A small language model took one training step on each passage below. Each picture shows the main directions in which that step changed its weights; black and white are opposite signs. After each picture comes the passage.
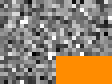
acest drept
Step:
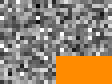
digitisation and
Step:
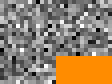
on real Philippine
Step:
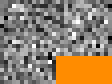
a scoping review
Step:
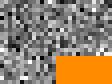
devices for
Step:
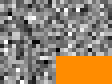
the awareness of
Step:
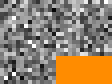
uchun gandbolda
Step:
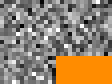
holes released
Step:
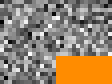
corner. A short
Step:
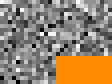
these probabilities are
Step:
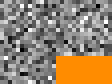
Para estimular
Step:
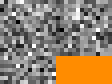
value of $\eta^*$
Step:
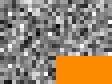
this study applied to
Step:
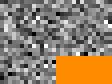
and decrease the
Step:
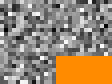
the time evolution of the
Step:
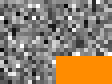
crucial for the
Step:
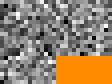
regime is characterizing
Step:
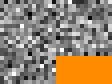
disordered structures at
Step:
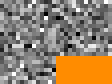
di Napoli.
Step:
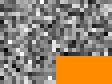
many equities, other
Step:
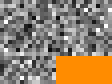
de los tratados
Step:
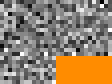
the representation is real
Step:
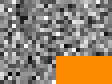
the resonances with
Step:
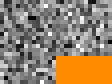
damage structural
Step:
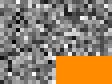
cross-section of
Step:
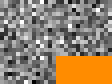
(at most) with the
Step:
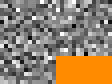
tema. 5a.
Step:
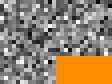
of squamous cell
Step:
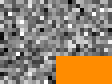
the curve are two
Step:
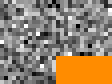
& Redshift
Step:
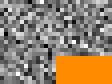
A evolução do
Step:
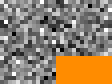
WR phases.
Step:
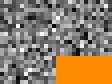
fora da conexão
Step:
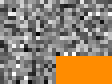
reference time information
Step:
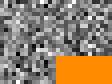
future of the
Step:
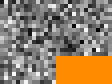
trigger of the
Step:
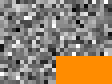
The loops were
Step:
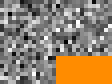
this high C/O
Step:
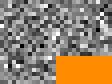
Using accurate
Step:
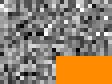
it would be better not
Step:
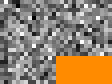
absorption peak
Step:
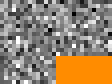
is given in terms of the
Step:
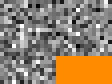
ha più
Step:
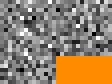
new countries they
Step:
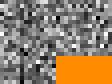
Shopee as a
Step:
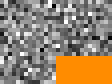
Wistar rats
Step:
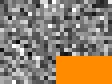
diproduksi di
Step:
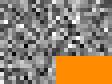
horizon problems
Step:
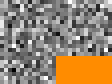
in Caucasians
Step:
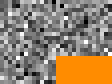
calculated considering only the
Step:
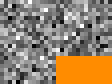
according to the
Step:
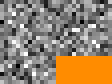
experiment duration of
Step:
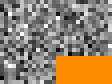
under the periods of
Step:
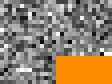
symmetrize in form
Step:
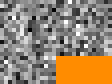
resonance appears
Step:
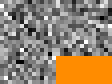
– Hisoblash
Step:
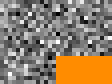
have developed a series
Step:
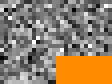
as coisas que
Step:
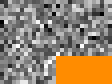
In terms of sex,
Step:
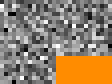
in showing the characteristic
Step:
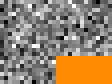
of the two prominent
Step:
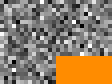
in Medicine,
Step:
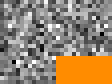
corpus of human
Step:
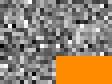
orbit, we
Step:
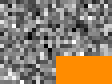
the prevalence of
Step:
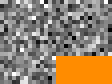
over from the finalized
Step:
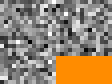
therefore rewritten
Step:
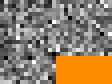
o'z ona
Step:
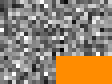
also interact with the
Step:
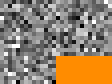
spoils the
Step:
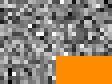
administered using
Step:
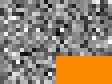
Release Rate
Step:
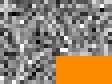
are "positive"
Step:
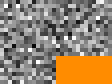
drag: for the
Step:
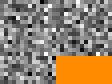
acceleration structures
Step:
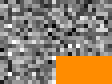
cross-sectional study
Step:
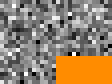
of closing such
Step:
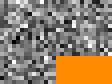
general cases and provide
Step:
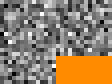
installed a
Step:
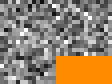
each degree of
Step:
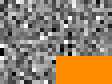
results from the separation
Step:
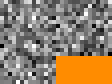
to study this interplay
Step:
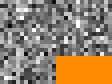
hash functions that will
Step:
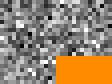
virtue of the
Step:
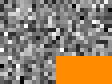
associated solutions with
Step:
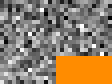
The torque value
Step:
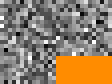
alteridad pues
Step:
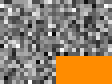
$\sm$. Lines
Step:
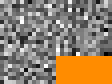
near $2\theta
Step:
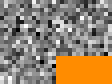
la palabra
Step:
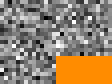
и Суда,
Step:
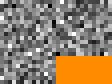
based on the extended
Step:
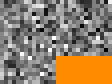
plotted as thin
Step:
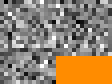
Regarding to our
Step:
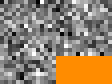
control of binder
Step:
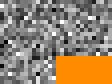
and Future Work
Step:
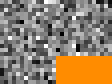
e concentração
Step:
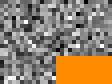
net mensuel
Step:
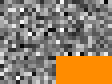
from the Japan
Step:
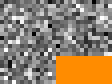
0$ corresponds to the
